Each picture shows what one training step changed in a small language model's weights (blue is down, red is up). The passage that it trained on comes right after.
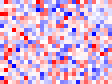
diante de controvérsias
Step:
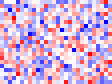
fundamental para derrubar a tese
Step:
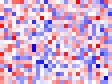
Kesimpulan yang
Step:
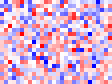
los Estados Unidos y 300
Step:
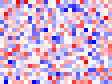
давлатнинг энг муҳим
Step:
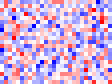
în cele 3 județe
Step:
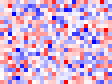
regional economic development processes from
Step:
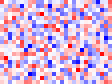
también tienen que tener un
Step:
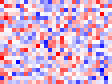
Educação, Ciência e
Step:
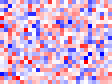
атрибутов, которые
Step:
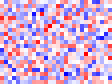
musulmonlarning oʻz
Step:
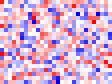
делом, и купцы
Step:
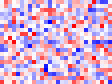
Ф. Райхельд.
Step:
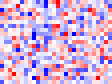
o'zbek tili Ta'lim
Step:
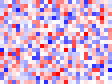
en la secundaria México
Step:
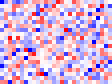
перечня процессуальных
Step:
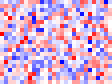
sinonim so'zlarning
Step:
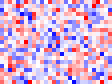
RSS Moldovenească se
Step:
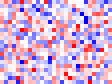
jarayonida, balki to‘garak
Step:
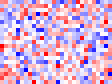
perhatian peserta
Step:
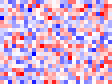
мудири тфд.
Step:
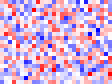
durable des ressources
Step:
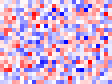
yondashuvlarni talab qiladi. Shu bilan
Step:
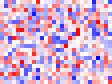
consultados Fuente
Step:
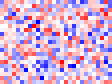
obraz yoki detalni qayd
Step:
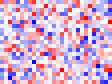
managementbenadering van technologie
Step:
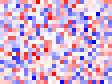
давлат тилида ва бошқа
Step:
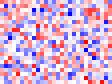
ulterior să reveniți
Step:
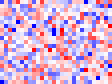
legislar y promover medidas
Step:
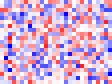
l'intérieur des
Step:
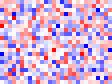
se encuentra compuesta por el
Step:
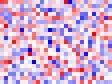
обсуждению вопросов
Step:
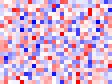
y mujeres (BID,
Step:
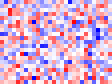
tibbiyot instituti
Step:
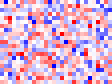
Business Model” //
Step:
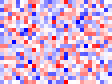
очерклер. –
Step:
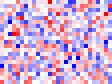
always been and
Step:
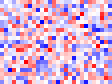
W., RADCHENKO
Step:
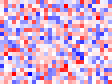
Dushman qo'shinini
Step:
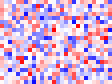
debido a la fuerte presión
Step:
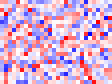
Стеців Я. В. —
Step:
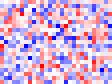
antiradar), compunere
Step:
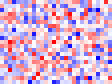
O'zbekiston bo'yicha
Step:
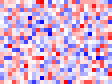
e nas áreas de meio ambiente e
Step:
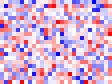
IBM (Statistical
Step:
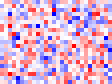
the study: ethnic music
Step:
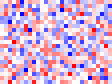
Кроме того, инвестиции
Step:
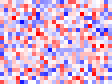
14 KDSF Version
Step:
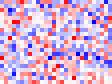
навчання в період
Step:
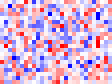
vertekend beeld in de
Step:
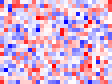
Yadav and M.
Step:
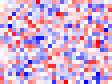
aan te toonen, dat men
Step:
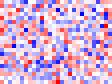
by mechanical decompensation
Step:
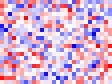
metodikani «warm up»
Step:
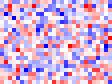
rilascia più
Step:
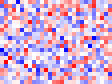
tushunsa ham, kontekstda
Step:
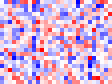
do'kon, bozorlarda
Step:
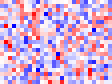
классной комнаты.
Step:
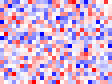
va kuchayib borayotgan
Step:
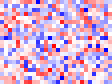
faol foydalanmoqda. Shu bilan birga,
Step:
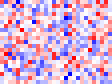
malakasi xamda
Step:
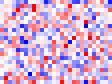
kırmızı 12
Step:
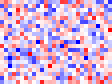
время как студенты старших
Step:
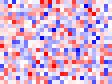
формами проміжного
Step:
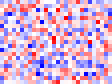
qabul qilish – Shaxsiy
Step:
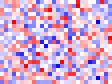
is gehouden tot het
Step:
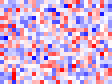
исследования свидетельствует о
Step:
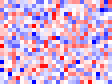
à literatura produzida sobre
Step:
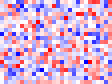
son haqidagi tushunchani paydo
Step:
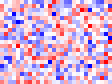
qaytalanuvchi va nisbatan
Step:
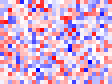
come si è appena detto
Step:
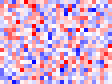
нафти і інших
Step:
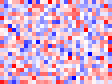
облученных крыс
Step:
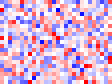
ASR/NLP в
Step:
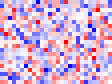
ham, mazkur lug'atlar
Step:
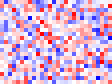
estudiantes seleccionados del 7º
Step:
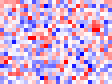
elementlarning bekor qilinishi nazariy
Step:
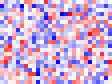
yozadi: Andijondan
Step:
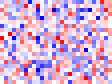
na demand sa mga
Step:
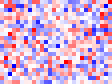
سند متصل، در
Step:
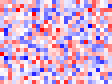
вегетатив усулларда
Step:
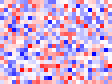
основну форму роботи під час практики
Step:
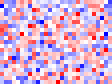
основывается на целостном
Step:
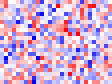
показників діяльності комунальних
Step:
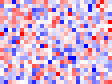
persoon. Raadpleeg
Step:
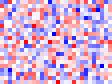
l'editore Apogeo
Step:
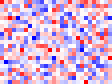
mustaxkamligi 20...40
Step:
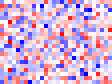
2) Undang-undang
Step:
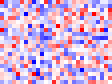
ota-ona juftlarini
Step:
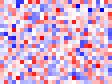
і виховання:
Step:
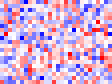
va ma‘naviy madaniyatga ega
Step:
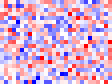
і навчальних завдань, на
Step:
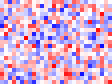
muvofiq bo'lar edi.
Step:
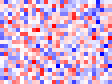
los muchos perfiles
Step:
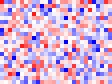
realiza un estudio sobre la presencia
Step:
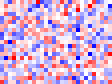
borar ekan, bunda asosiy
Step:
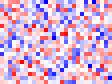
Conference Series:
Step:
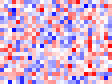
плохо – это
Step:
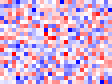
thus limiting its engagement with
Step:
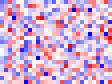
вивчення щодо введення
